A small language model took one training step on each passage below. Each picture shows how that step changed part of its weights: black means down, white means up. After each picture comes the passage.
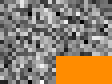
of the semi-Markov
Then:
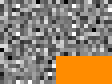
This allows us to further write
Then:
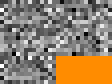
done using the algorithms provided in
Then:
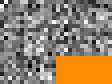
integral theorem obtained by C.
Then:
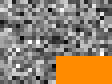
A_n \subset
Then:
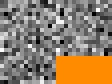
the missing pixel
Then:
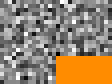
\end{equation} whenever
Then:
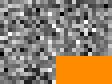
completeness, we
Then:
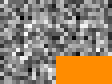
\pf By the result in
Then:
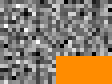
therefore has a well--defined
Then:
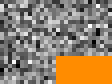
of $i$'s for
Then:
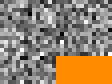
of the interpolation data has a
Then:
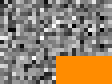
some quality measure on the
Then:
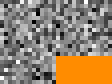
bigger surface or entirely
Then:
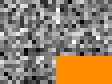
a sequence of alternating,
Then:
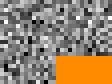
consider its Fourier- Jacobi expansion
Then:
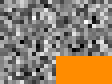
the mean value of the fundamental
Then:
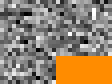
and Gorenstein and
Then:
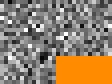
values. Therefore, we represent
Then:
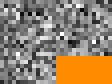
of a Linear Lie group
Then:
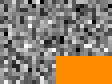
0$. A natural question arises
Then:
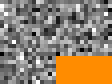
circuit $\cir$
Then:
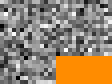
(Simplest case is
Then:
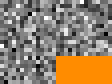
elementary events. We suppose
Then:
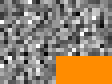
\nonumber\\ &&\leq
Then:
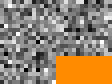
is sufficient to check the statement
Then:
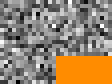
the holonomy group
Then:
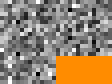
above can be embedded in the
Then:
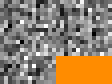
to apply existing variants of
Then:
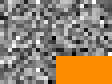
\kron I_n
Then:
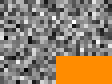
a \p-weak
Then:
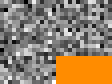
(the derivative approaches zero).
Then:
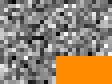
otherwise we call $M$
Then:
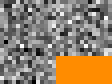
depending on $\alpha$ and
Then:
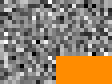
the following uniform estimate holds.
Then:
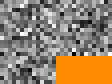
in the solution, its
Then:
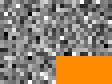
experts. We basically
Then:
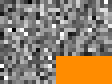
using the countable additivity
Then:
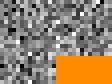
which satisfy the following properties
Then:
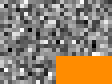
on $X$ of type
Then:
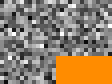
(and the surveys
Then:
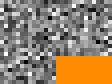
admits at most one minimum.
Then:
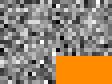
this fold. Since the
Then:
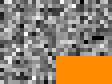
\text{with respect
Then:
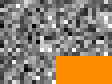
the next theorem and corollary we
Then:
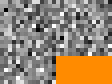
The corresponding initial-value problem
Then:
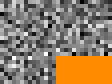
fuzzy numbers
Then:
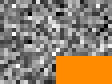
and $\Gz\in
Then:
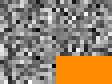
refer to the review by
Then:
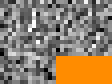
observation that when three or more
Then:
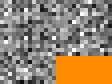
\norm{Sb -
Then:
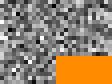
the orthogonality involution
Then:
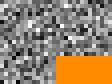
is bounded) one gets
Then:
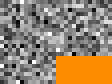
can be consulted in
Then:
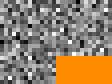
bivariate density for two arbitrary
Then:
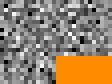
shall begin with a short and
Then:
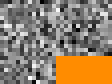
a set of scalars
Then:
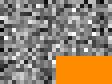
This yields a more accurate measure
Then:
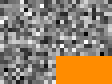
when $|x|\le
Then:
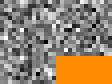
the ellipticity in the sense
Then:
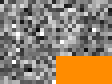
and $f\in
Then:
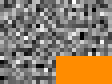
recirculation regions,
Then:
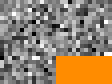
$\epsilon >0$ is
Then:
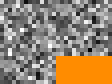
divisor of the sizes of the
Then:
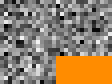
type & Relative errors
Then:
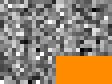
$P$ has a double
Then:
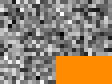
random variable $\xi$ has
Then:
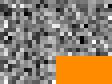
existing phenomena and to
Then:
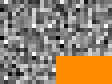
Thanks to Assumption
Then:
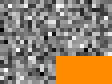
$q$ doesn't
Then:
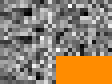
and recall the identification of
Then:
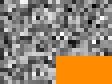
the LHS to the
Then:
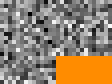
be larger than the usual formula
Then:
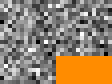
g\right) }$
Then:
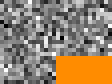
the cross-interaction between
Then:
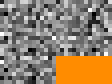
the QoIs,
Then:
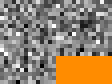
values is empty, then
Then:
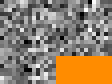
the number of irreducible polynomials among
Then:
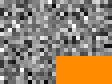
penalty strength. Let
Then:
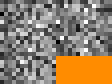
of Esterle cited
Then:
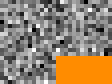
(\index_t p)
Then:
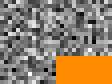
part of the argument. First
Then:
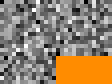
\rbrace$ or
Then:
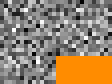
Proof}. It is a simple
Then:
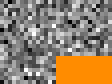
constants independent of $\delta$
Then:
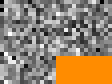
is a crossing vertex,
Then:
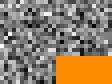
rows, say, \[
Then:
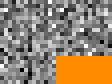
refine this estimate.
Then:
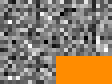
first assertion of the theorem.
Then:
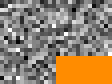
we use a penalty barrier method
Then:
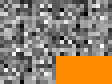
\end{proof} We
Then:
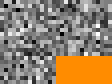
distribution, with which agents
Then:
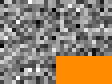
y \vee \theta}
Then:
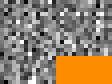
fact that $C$ acts
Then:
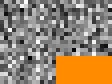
to which the matrix representing
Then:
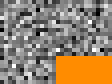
cannot share more than
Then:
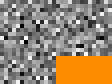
The following proposition provides a sufficient
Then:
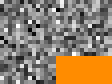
integrating produces \[
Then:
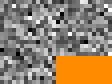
and $\Gamma_2$
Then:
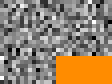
a dyadic family in
